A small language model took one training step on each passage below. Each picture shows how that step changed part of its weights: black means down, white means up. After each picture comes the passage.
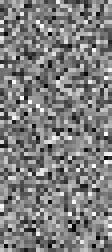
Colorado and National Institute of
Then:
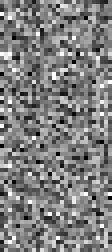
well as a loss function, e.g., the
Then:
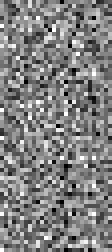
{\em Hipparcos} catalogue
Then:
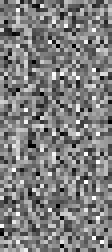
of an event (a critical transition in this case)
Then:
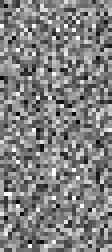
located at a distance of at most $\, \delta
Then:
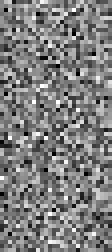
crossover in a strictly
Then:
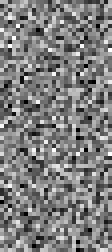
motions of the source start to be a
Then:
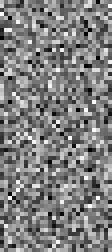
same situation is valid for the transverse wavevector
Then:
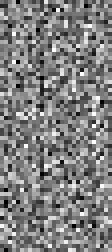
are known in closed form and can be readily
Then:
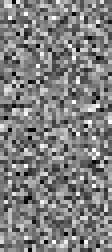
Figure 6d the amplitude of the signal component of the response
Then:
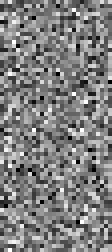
21]. As is clear from the observations, in the present
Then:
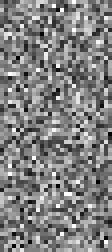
be within the range $10-40\degree$,
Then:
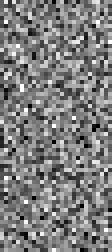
codes by data hiding, to
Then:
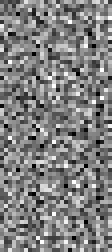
\mu \sf m$ window showing
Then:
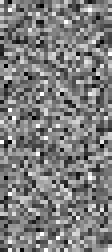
end of the jet \pt~and dijet
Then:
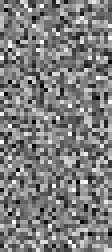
microscopic shorted region, of the order of a few
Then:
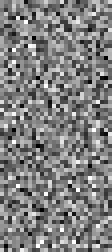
(minimal) ratio between the transmitted
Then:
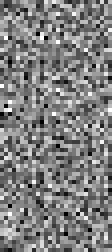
that to alleviate expressions below we have also
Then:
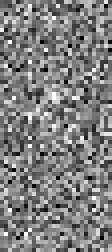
in the \emph{last} row of the
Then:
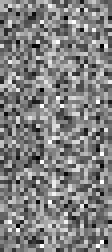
\includegraphics[width=\textwidth]{} %\caption{} %
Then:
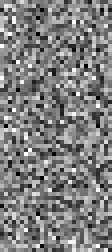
diagram for Model II of $dP_5$
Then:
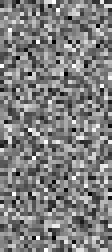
and 2022, and almost half of all
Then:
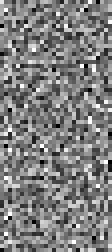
inflation model with viscous pressure on the
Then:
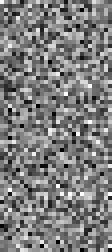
and the boundary conditions. Let the planar shock
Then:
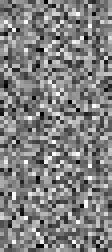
the polymer and crystal properties.
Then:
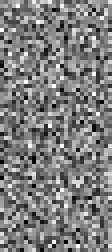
this paper we will not attempt to review these
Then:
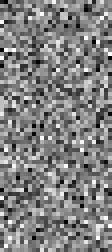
$c_{\rm sw}$ we used the
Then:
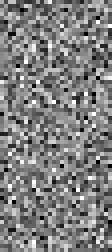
(fig.2b) is limited by the experimental
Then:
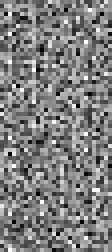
all the catalogs we restrict the analysis to
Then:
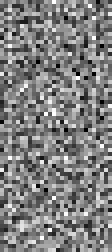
we maintain that questions about emerging
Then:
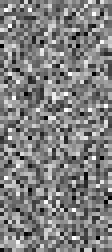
different approach. % % \section*{Funding}
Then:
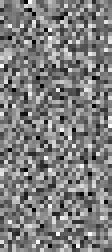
to the scratchpad buffer
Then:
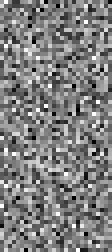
inverse of this factor, so that their total contribution to
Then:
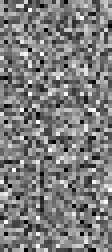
Massachusetts, USA.}
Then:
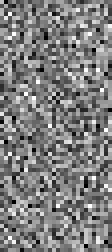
of the nucleon. Future experiments on
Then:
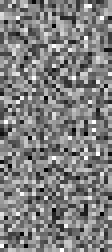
days. Climbing velocity was measured every 5
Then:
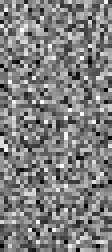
From (\ref{Lx}) one obtains the
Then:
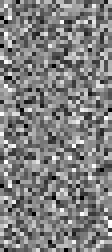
momentum space, which is given by \begin{align}
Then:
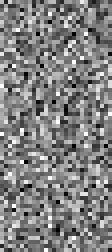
$\frac{1}{p}$. During each
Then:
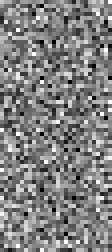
for $\psi$: Along $r={\rm
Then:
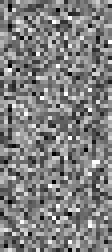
ultraviolet gap remaining
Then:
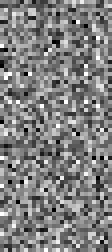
segment of $e$ and not containing a
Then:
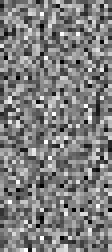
particle sizes to contract at different rates and the
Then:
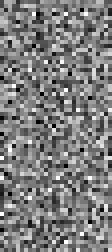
the grids defined for parameter estimation do not
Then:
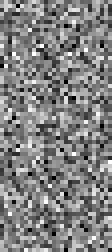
&\text{ On-site singlet:
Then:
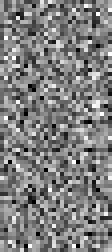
scalar field when dealing with the unbroken
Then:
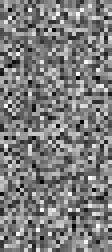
solution from the finitely generated cumulants
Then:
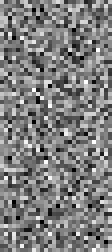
of $P/I$ in degree $0$.
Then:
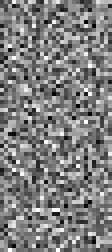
patterns. It incorporates user
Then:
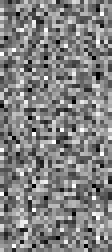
\sum_\alpha B^i_\alpha
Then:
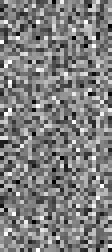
edge singularity. These authors find in fact an
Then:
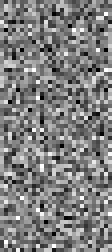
product of the $10d$ $\Gamma$-matrices
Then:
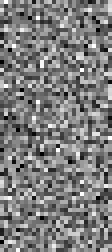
interaction with a dynamical scalar field, are a useful
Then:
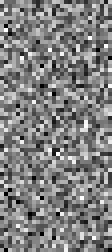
only been based on perturbative estimates. The theory
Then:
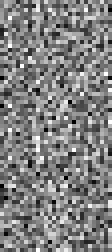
worldvolume} gravitational anomaly) the worldvolume
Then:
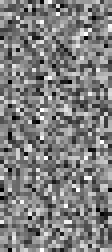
studied. With significant ground states dephasing the dark states
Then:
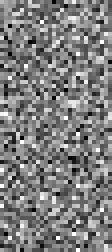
instead corresponds the vector \(\pi\) in Equation
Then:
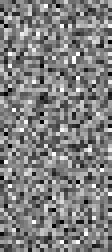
the dilute non-interacting limit and in
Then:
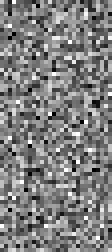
by showing that the zeros can be
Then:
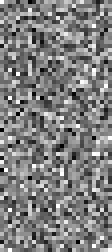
of the cavity, such as that described above,
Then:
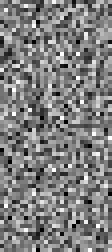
a feature that makes the solution quite complicate.
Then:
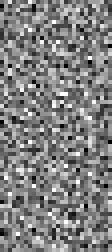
radial extinction is quite distinct and
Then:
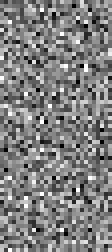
we use quantile mapping to correct the data presented in
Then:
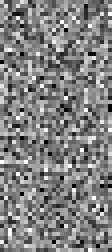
and depleted in HCN}
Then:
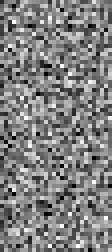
HBT-EP high-speed
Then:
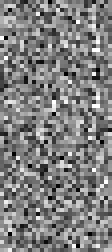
elucidated in the right panels of Fig.
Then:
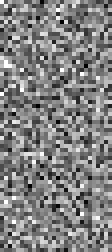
a linear combination of templates can be fitted
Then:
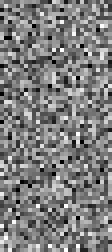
single realizations of the turbulent field. We
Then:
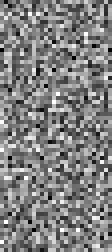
for higher contact pressures (>200
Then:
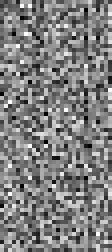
layers, using dual queue scheduling
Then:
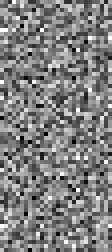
may contain a different number of frames as the value of
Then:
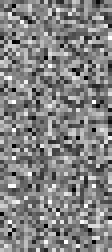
picture emerges. %The measured neutrino energies
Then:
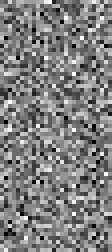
correlations induced inside the metal, which are
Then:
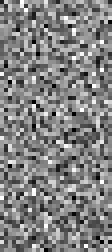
\equiv \{\uparrow, \downarrow\}$ correspond,
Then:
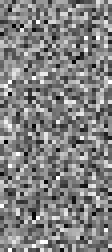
are also confirmed by the position-velocity
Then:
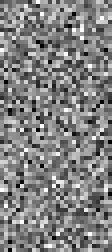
the parameter $f_{\Lambda_0}$:
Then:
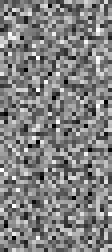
the absolute value of $\mu$. We choose
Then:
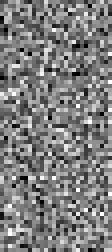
the corresponding transmit power allocated to link
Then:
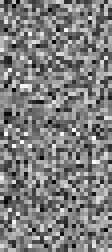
of bombarding energy and/or size of the
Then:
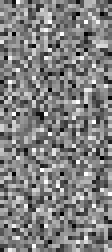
the other hand are believed to be
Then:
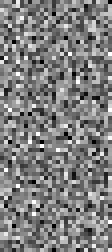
in non-Euclidean spaces.
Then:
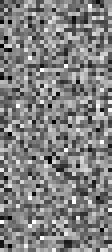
phase, we consider a mean field fermion Hamiltonian with
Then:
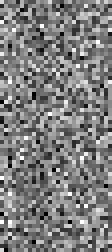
that this condition is satisfied, i.e., if
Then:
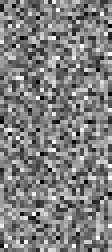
interesting to note that the three most accurate $M_{\rm
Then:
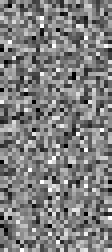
fragments is conducted. Each particle
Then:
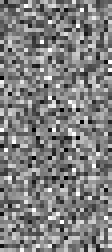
order electron-laser interaction process is therefore proportional to
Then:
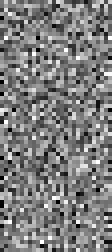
space representation. In section 6 a simple example illustrates some
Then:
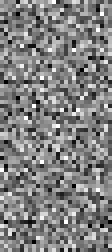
\hat \sigma_-^i \hat
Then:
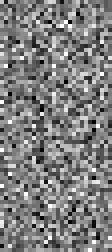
\end{eqnarray} Using these parameters, the
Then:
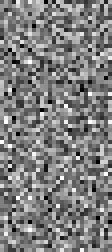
full week cycles. The A/B
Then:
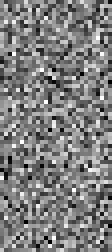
\ref{tab:parC}. The spontaneous
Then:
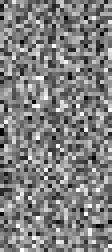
enumeration. First, each primitive's
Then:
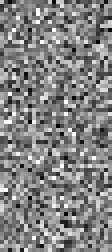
$C_{\texttt{Third}} =
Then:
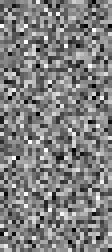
the findings in \ [16]. These results
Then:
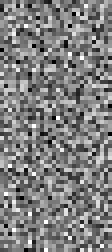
see Fig.\ref{fig:No25}.
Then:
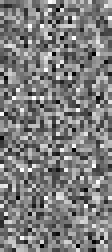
right panel, of V$_3$Si as a
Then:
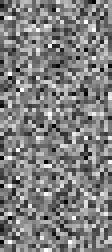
application in many fields including solving inverse problems
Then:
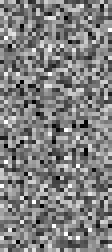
and suffix so that the edges of $G$
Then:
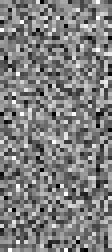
$\beta$. The important question of whether the value of the
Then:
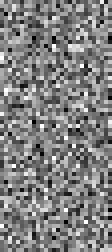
chiral-odd fragmentation function, the
